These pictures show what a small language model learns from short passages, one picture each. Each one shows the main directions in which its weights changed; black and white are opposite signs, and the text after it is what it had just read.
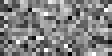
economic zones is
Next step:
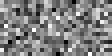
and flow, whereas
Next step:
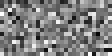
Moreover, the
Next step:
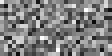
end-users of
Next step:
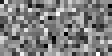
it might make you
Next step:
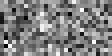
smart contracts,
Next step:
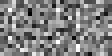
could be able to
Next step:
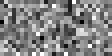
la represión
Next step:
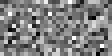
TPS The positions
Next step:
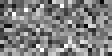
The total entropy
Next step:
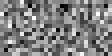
do problema
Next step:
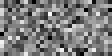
so we did not experiment
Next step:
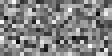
is satisfactorily
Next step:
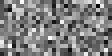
que utilizam elementos
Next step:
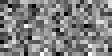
de funções
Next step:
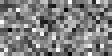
El texto
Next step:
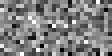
highlighted region),
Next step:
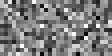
esplicitamente -
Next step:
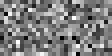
alloys are
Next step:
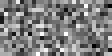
critically reviewed the
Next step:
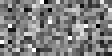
than the general fourth
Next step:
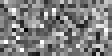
it is 30% for
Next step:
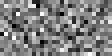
charge accumulation in
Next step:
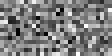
for up to $t
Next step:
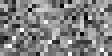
as fases do
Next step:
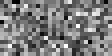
found which vary between
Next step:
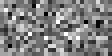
analytical structure of the
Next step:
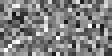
three eigenvalues are
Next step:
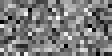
droplet and
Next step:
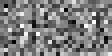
school contexts. The
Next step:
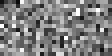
of the more commonly
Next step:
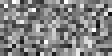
from the sphere.
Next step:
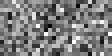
a ceiling
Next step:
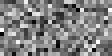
To the best of our
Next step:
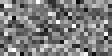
The main classroom
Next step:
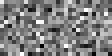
high rotation speed
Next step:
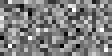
software are you
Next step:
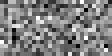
much smaller Rock
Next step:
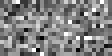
blocks of the
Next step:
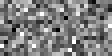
by phase manipulation
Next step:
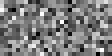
is defined in the same
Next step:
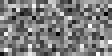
fundamental role in the
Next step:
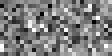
high and in the low
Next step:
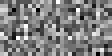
is the state?*.
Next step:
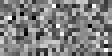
above the average, and
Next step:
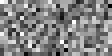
на основе
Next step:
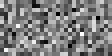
electromagnetic potential
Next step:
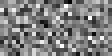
Toward a
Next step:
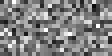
the other hand, some
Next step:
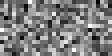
protein that they
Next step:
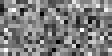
is calculated from a
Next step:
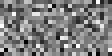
justa, a
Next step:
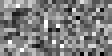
Issues adlı
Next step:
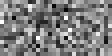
wire (right).
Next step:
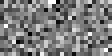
with suicidality
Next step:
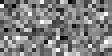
frames at different
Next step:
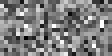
again? Question
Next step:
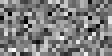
The local Fermi energy
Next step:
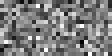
– CCHL
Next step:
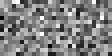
which underly the
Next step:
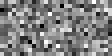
no details".
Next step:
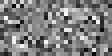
smoked because
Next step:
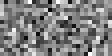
thin films).
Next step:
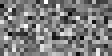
significado primitivo
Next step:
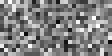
Availability of
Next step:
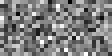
thereby facilitate
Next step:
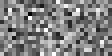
of the main source of
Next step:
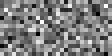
Volta et
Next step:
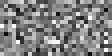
left to right,
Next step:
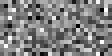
bridge that
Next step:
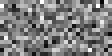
frequencies for the
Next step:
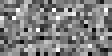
contain enough labels
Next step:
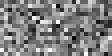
in convergence time
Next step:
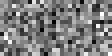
the transition temperature reduces
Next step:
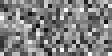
and a quiet,
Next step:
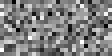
tamanho do
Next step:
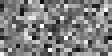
now on, we will
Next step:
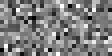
te meer,
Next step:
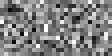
los cuales se
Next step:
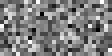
and promotes
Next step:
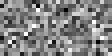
training. ☐
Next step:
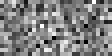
the students read the
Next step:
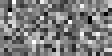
segno, composto
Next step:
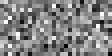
the device measured as
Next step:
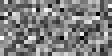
rispondenti ha
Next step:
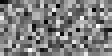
In the LEA
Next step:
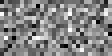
as a Factor
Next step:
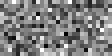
virtual world
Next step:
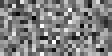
governs the
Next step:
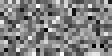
redundancy and
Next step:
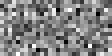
is the pooling
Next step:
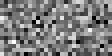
about data sustainability and
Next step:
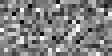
of coordination across
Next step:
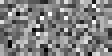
di Julia,
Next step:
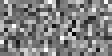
базою для
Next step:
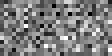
и развития
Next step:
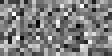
place. 4.
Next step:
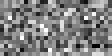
We have analyzed
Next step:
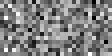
este contexto,
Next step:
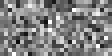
Los datos
